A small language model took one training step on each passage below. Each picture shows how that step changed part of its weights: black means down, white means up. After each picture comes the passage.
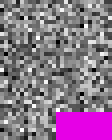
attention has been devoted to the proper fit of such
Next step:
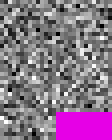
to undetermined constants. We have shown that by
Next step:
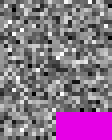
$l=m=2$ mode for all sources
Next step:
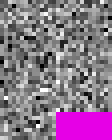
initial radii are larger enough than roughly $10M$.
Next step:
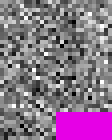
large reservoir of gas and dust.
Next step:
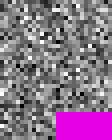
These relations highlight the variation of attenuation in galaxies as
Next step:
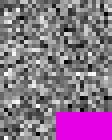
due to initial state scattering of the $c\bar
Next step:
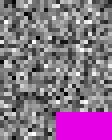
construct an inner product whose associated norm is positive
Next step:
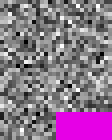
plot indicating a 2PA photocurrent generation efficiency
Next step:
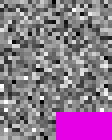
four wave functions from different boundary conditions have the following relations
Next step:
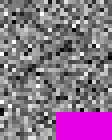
magnitude higher than the plasma density. In our
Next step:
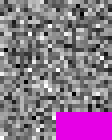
get the real part of $\sigma_L$
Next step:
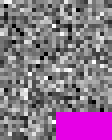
$\mathcal{N}_\mathrm{max}$, both in
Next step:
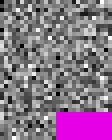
grains similar in size to the powder
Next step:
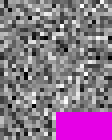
the Hall signal first increases in analogy to the operation
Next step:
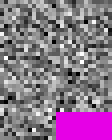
of the distribution, we have a departure of
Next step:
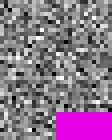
with the cavity fields. While in our proposal,
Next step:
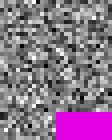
done when $\cJ_i$ (or
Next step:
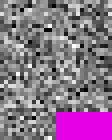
$b$ decays. Kaons and
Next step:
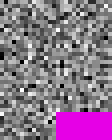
of the formulas are presented in the Appendix. The figures
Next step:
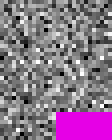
facilitate enterprise-level value creation
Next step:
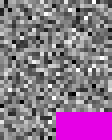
the residual amount of $^{39}$Ar in the
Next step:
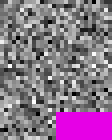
expressions of the subexponential prefactors
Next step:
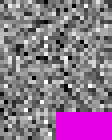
recommendations that are poorly aligned with
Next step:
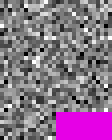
The first systematic redshift survey showed that the distributions of low
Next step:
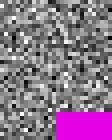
For $n=1$ this energy corresponds to a
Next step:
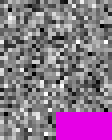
we obtain that the Kondo temperatures scale differently
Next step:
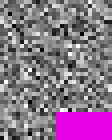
of arrival and angle of departure. The
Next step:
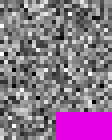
The effect of increasing the number $M$ of polynomials
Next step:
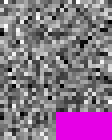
into a 1 mm-thick negative photoresist
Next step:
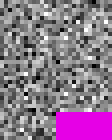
the dataset into batches (as explained in Section
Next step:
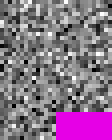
Setting $\varphi = U \phi$ we get
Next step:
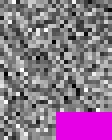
"baryogenesis $+$
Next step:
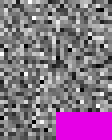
security community in Uganda and East
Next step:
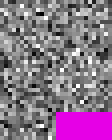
charge $-e$), $D$ is a diffusion
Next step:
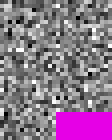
restrict the trainable observable or circuit family and can
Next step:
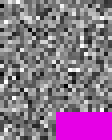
instability. The global trust score serves as the
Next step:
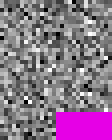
datasets cover a range of reasoning types, including
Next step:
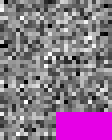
If we now have a receiver for the output, there
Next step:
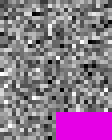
before we receive it for testing. Specifically, we focus
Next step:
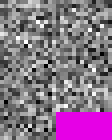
pairing interactions~\cite{Kuklov}.
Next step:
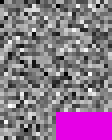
correcting for the roughness of the underlying substrate.
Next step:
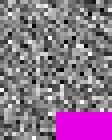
is obtained by placing a restriction on the scale
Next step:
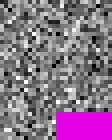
with decreasing redshift. The Horizon redshift distributions do
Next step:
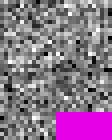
advantage in terms of computational efficiency, there are some limitations
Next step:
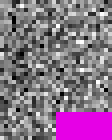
F_k \big(\Mbo (\rhobo
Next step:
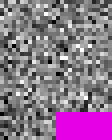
is the normalized delay from the first transmit antenna to
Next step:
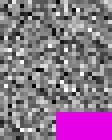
mixing angles be such that they lead to contributions
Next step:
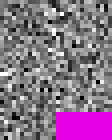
in terms of magnetization is combined with an {\em
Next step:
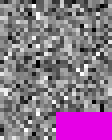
Eq.~\eqref{flat}. For example, if
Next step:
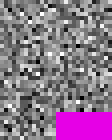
this implies that whenever two nodes of different state or
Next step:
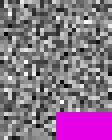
multiple tasks. ## Results We model our local
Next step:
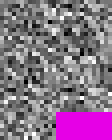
in terms of the number of outcomes beyond the known
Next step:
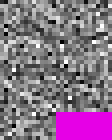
of particles $N$. The thermodynamic limit is achieved
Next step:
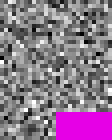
$D(\xi)\psi$ vanishes for all translation
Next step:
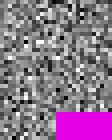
choice does not affect our main result, which examines
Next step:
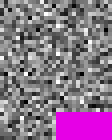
the presence of a non-trivial scaling dimension
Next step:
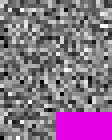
hip in terms of cumulative population
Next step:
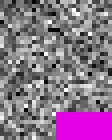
Zeeman spin contribution in Eq.
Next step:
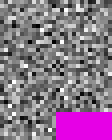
$g_J$, the MF solution can reproduce
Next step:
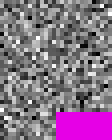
analyze this and other crucial model-building
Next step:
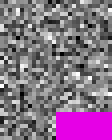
as $\Delta h(x,y,t)
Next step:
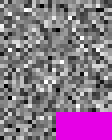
together with low-leakage carrier separation in
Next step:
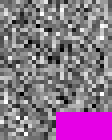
lower than that of NbTiN. The
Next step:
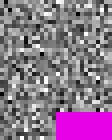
the train of disturbances, and redefine
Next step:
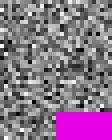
that the system not only detects distress signals
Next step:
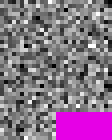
propagating the vector $V(z)$ in a
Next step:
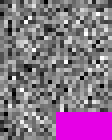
orientations at $B=B^j$. That
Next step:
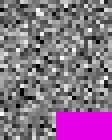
full sample (rightmost bin in left plot of
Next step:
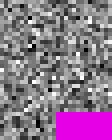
a particular direction. We can use this indirect information
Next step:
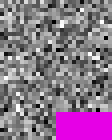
we consider the case with the lowest-order polarization.
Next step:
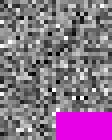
dominant waveform modes in our analyses. However, we
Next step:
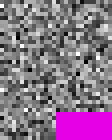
{Laboratory for Solid State Physics,
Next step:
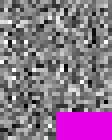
mixing matrix. Our aim is to provide a solution using
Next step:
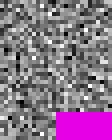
stars and stellar remnants and $f_{\rm
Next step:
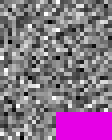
\citep{Caffau2011} based on the
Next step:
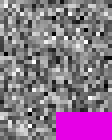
and its Arrhenius activation energy
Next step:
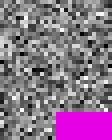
it might be caused indirectly via the gradual
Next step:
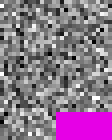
the maximum a posteriori (MAP) estimation suggested in
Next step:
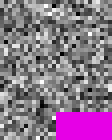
and the Simons Center for Geometry and Physics at
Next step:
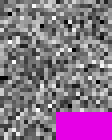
used in the paper. \subsection{The effective time
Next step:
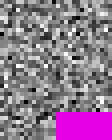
1. *E. Loudness* We previously
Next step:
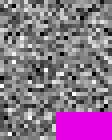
whose time-dependent Hamiltonian reads \begin{eqnarray}
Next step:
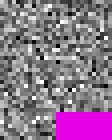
underlying multi-nanobubble configuration.
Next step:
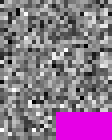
colored states. In the same spirit it
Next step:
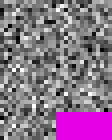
drift chambers for recoil track
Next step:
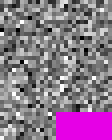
expressions above. The local variations in the exciton energies are
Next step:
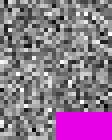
to the model of electron diffusion, as the diffusion of
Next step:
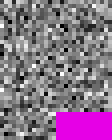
of the *Oncorhynchus
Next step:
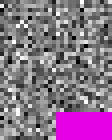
conversational phrases. These findings suggest that
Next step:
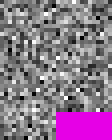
superposition, at all temperatures. The apparent broadening
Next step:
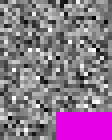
of freedom increases the dimension of single-particle state
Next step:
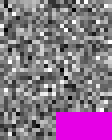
and V2495 Cyg were carried out using
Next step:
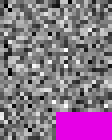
feature and its energy implies a magnetic field ranging from
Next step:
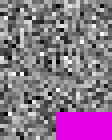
Strictly speaking, however, the
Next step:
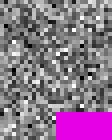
of the sensors. The goal is to estimate the
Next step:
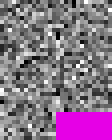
extragalactic applications of NIR surveys are summarized
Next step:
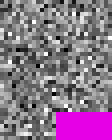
Universidade Federal do Rio
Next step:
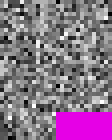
counterions.\cite{harris} It has been
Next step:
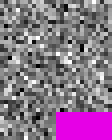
of these two rings, where collisions are especially
